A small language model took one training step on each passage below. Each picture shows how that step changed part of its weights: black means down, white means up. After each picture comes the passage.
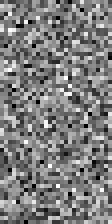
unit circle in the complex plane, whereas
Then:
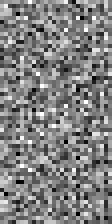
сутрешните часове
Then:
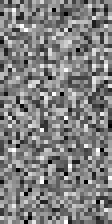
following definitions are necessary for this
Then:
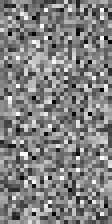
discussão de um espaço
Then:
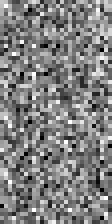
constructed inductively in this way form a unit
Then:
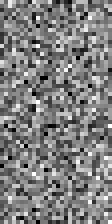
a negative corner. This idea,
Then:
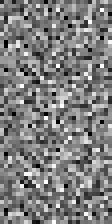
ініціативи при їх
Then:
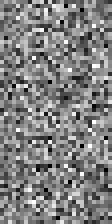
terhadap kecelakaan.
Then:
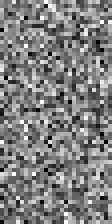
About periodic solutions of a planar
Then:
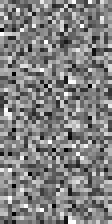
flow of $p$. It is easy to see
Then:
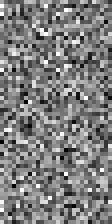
primes $\wp$ of $F$
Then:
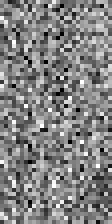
wielkości z danymi
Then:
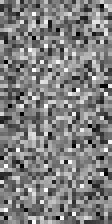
proceso de aprendizaje
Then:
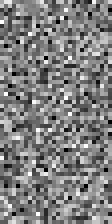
Euler element $h$ can be
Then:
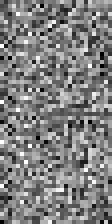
ajralmas qismi va
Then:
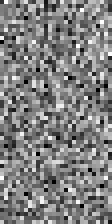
lógica de la satisfacción de
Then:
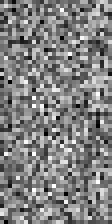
capture the main feature of the
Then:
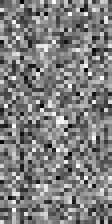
kertas dan manual input
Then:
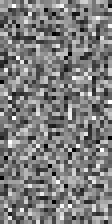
a monomial order on the coordinate ring,
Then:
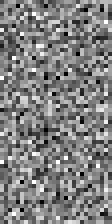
que serve cada um?**
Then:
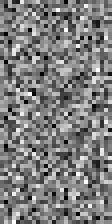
Қўлёзма. №
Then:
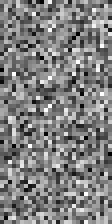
Fotónica, no está incluida
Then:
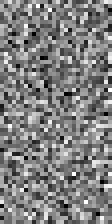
{\mathbb Z}$ such that \[ \beta
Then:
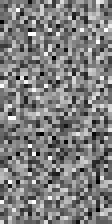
by the concept of autonomous set
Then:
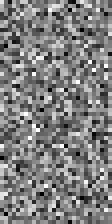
class of problems, where the boundary temperature
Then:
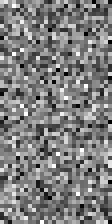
bo'lgan yuqori
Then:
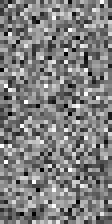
- instrumente de identificare a
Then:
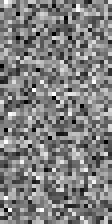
a corollary, we have: \noindent
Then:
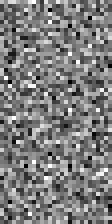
from one observer to another (they
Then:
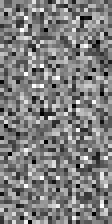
национальная культура,
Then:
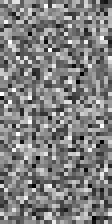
be generalized using Rubin's
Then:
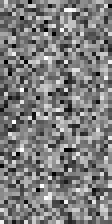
C_i$ and a partition of the
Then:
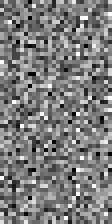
Материал и методы. В
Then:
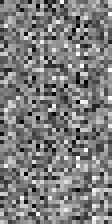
даних студентів в
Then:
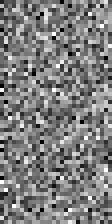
schengeni határon,
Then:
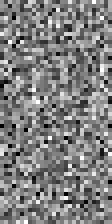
whenever $\dim(E)\geq
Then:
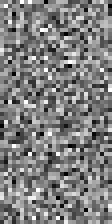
surjects onto $\Hom(
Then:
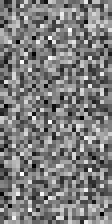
contra a mulher é uma grave
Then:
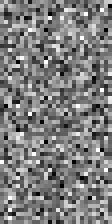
$\delta\alpha$ is exact. If
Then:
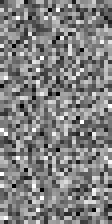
zagrodowej. W
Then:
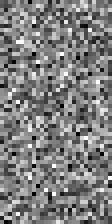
en plusieurs étapes
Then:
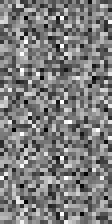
curve $C:f=f_1
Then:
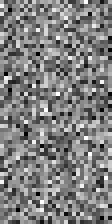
salohiyati: Yashil
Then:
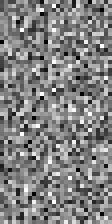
que sólo es histórico
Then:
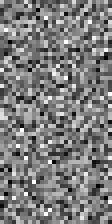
(\ref{sb2}) we obtain the
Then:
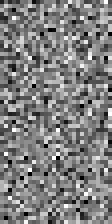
$Q-$curvature has been
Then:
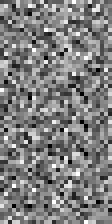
non-ample}, since every profinite group that
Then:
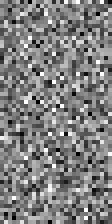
de tareas, la interrelación
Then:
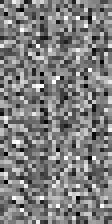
орієнтуватися на
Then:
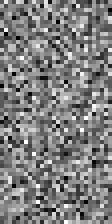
extension $k[t]\subset
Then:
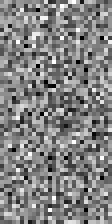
pour atteindre les objectifs
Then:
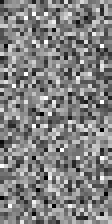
seguida, essa posição é
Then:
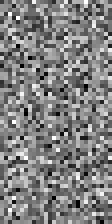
12 yoshdan 13 yoshgacha
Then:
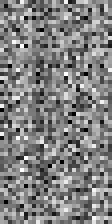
йил 21 майдаги
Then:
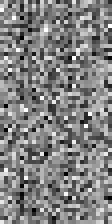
LMI techniques used in,
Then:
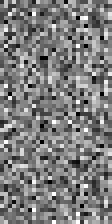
информация о возможных
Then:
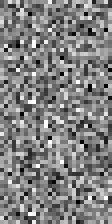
o eliminar la independencia
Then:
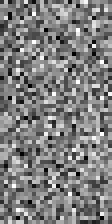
embraces the “old” and
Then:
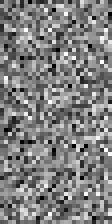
dinámica garantiza la
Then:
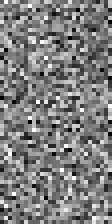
Summing over $\beta$ will now
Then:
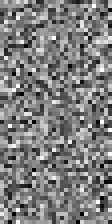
by \vspace{-0.4cm}\noindent
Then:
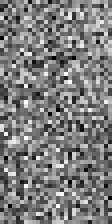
alle, dass sie sich in
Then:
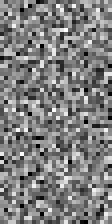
weak solution. In \cite{20}, bounded
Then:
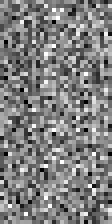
цифровых технологий в
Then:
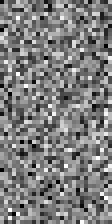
population size process~$\Z$. In
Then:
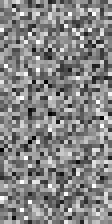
verilmiştir .Bunun
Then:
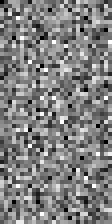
гг.); 3. период
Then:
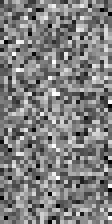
asosiy muammolar,
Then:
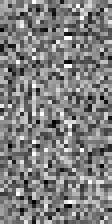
roots (over $\Zee$) are
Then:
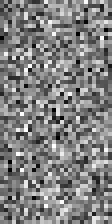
em mudanças. Em
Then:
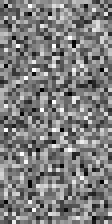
sections: center-outward
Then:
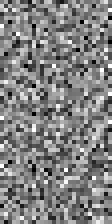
\ref{pluckerfig}. It
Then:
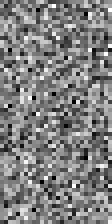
ansvar att skapa
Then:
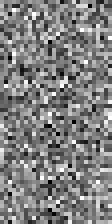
we first describe the connection of
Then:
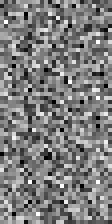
is 0. The left dimension of $V$
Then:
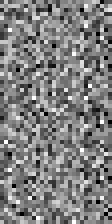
Theorem~\ref{first} in this paper
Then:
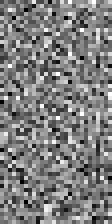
to adjust to the new that is proposed
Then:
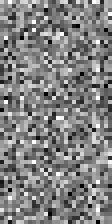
beradi. Stomatologiya uchun
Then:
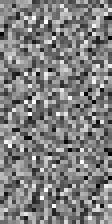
\end{ex} \begin{thm}
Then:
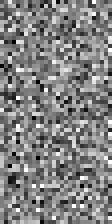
muhim ko'rinishidir.
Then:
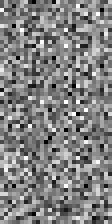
– Наушные труды
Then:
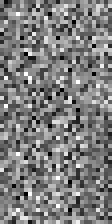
Anordan kosmetika va
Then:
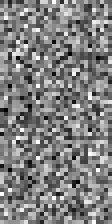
the sum of the outputs of all
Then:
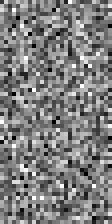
are equivalent if they are scalar multiples of
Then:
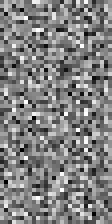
синтезуватись в
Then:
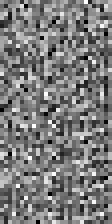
forma a relembrar a
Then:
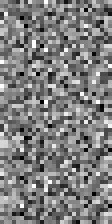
that \begin{itemize} \item The
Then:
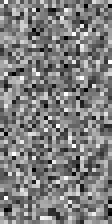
$f_{k}$ are defined in
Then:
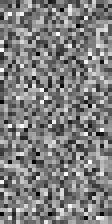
ensuring the economic security
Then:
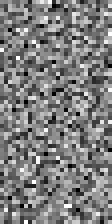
an exact functor. If the cohomology of
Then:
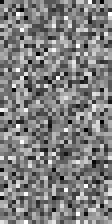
й інноваційності
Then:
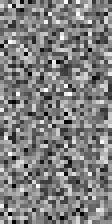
decomposition of $P_H^1$. Then
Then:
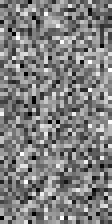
de parallaxe, et de
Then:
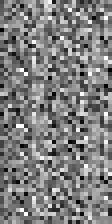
лишь в реализации
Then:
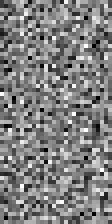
Жиленко І.В.,
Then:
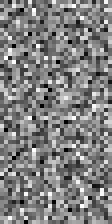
Then taking the limit in $j$ the
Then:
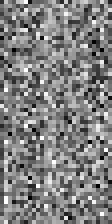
pesar de los datos que ha
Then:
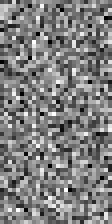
small enough, a standard large deviation
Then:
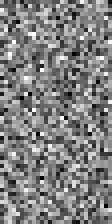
the classification of precedent
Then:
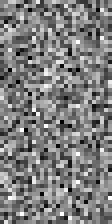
of finite type and, consequently, the
